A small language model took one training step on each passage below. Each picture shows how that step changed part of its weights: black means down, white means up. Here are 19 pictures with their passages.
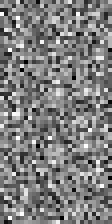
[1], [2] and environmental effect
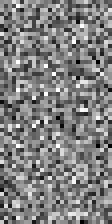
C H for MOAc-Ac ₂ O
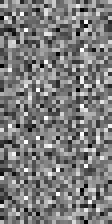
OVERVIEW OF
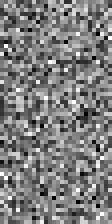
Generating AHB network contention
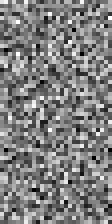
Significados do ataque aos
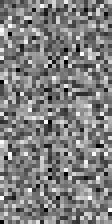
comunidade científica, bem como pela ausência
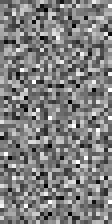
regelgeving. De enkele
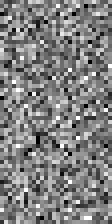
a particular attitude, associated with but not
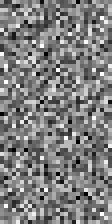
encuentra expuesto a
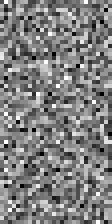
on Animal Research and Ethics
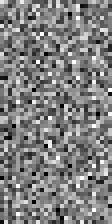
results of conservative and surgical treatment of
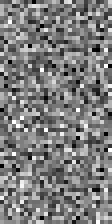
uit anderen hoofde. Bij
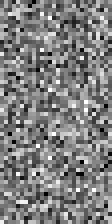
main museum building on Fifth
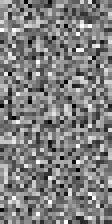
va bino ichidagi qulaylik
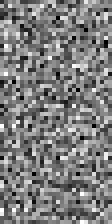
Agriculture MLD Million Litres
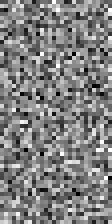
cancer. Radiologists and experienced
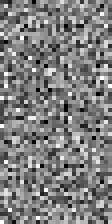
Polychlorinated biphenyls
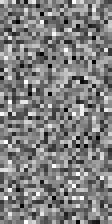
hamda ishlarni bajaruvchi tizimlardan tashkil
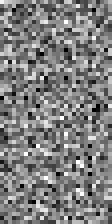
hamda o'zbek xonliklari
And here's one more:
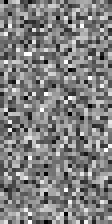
order to remain competitive in the current global environment
